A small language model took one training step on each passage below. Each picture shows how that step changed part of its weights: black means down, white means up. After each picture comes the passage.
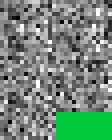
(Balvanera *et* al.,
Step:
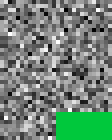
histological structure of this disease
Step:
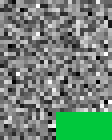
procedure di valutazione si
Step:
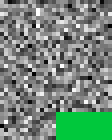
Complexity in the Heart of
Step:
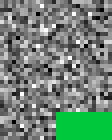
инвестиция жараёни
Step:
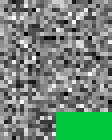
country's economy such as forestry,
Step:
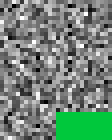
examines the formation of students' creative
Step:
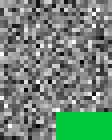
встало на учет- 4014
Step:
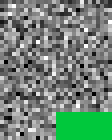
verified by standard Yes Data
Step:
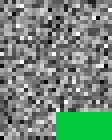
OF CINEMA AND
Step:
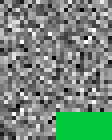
médio e no Enem: se na
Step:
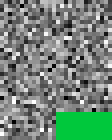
are familiar with ideas relating to
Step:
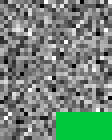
ta‘sir etuvchi omillarni
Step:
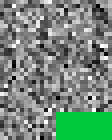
В. Лазурський
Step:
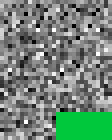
institutining vokal bo‘limida
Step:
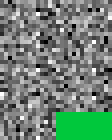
КОРРЕКЦИЯ В
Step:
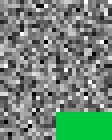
in the lands where the current Uzbek
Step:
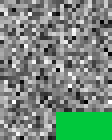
would I go? I have no home
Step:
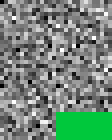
slenderness coefficient
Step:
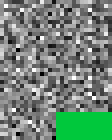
Озеро Дауткуль
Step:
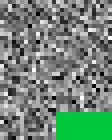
the feasible scope of system-level
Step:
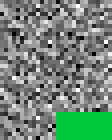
et al., 2019; Mengstie et
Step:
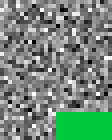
oral controlled drug delivery
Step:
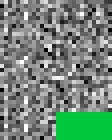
society. 6. Conclusion The
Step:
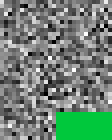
Сборник статей III
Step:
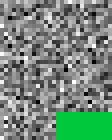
Yiddish, a language that was
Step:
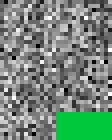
with carboxylic acid groups
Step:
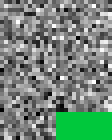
if they integrate in all of Ager and
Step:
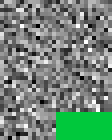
el sentido de que solo sean
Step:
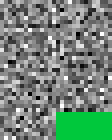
an example where message signal
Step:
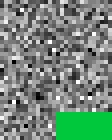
Detecting feature influences to quality
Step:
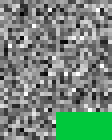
obtained from the Okpokwu
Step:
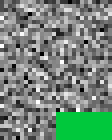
lyrical novel of «The
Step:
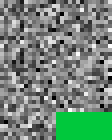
violência: uma análise a
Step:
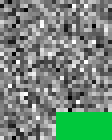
Традиционный для такого
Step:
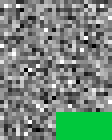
mujeres. Entre los resultados,
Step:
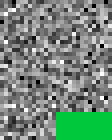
general CLC class, the high land use
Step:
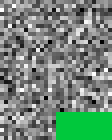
greywater and kept in the
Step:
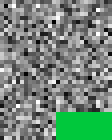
Microbiología del Hospital
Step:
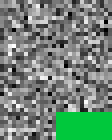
conceptualization of inertia and
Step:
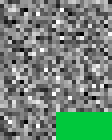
respect their rights; tolerance;
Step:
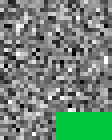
as sentence, text, discourse
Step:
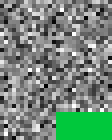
lowest, and five (5) being
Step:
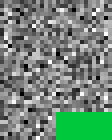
- [5] Jacobsen,
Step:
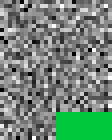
hicieron adobes como lo explicó
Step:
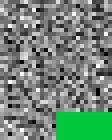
языков. Москва
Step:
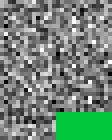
их от Солнца, то
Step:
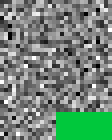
extensões homogêneas e
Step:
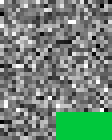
carefully the above explanations
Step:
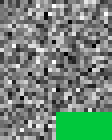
engineers within the U.S.
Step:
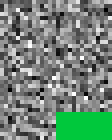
creative industries]. *Servis v
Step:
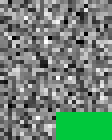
підготовки кадрів. У
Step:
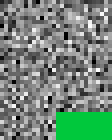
contributions M.U.G.
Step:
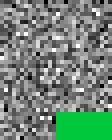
The results from the economic evaluation of different
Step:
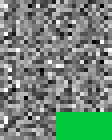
be thought of as an eighth
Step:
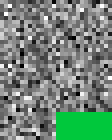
response, characterized by the von Mises
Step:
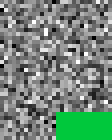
refrigerant flow regulators through
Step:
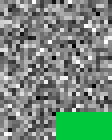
by the authors to replicate
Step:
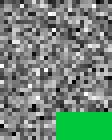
qon ketishi (AUB)
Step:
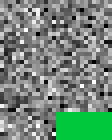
yang tinggi, sehingga waktu
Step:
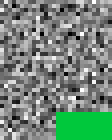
o'quv faoliyatiga xos
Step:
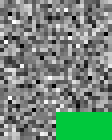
tissue, capsule is also
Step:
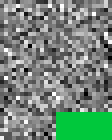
"Concept and Types of
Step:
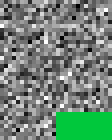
and Reflections. *Information
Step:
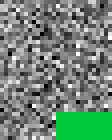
la realidad imperante —y
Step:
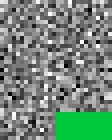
the Soiled fiber ,
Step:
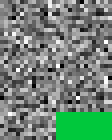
the air turbulence near the hot
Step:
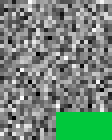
Parr Instruments (modelo
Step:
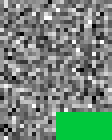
гг. Казань –
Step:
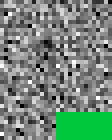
factors determined from neutron
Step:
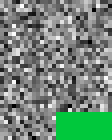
projekt on järgmiste
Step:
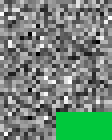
águas de cisternas no
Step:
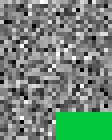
Logika* [Modal
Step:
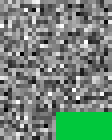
predominance. Several
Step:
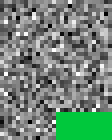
The main opportunities range from increases in
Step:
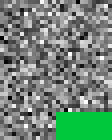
et engagement organisationnel et explique
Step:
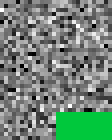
und entspannter zur
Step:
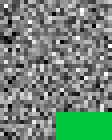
y otras fórmulas.
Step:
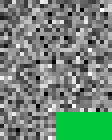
of the damage growth until
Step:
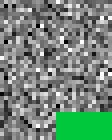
de beoordeeling van den
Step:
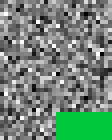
davlat va millatning davlati
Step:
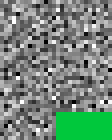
de los rituales religiosos
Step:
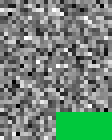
depth profile (blue line).
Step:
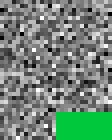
чаппак, чапон,
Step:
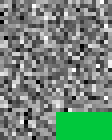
, a través del sistema de
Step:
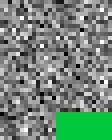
fibers were found to be coated with the
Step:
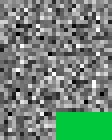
zamon shakllarida)
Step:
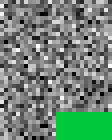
en sólo reducir costos
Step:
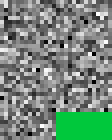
the original system. The theoretical results are
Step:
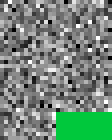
almanac compiler, literary process,
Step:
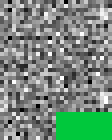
I, sem. I ▪
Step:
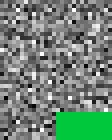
Kamchiliklari //Zamonaviy
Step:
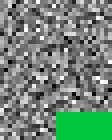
empowerment and academic
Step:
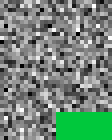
etish va o'tkazish
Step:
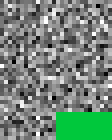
doelmatige allocatie en
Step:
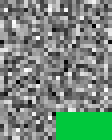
alter the data. It is a decentralized system
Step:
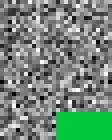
hydroxamate siderophores
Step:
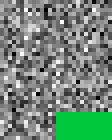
use of a specific fixture preventing
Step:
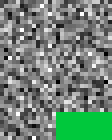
испорченный отпуск.
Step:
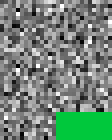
of the paragraph. Both sway
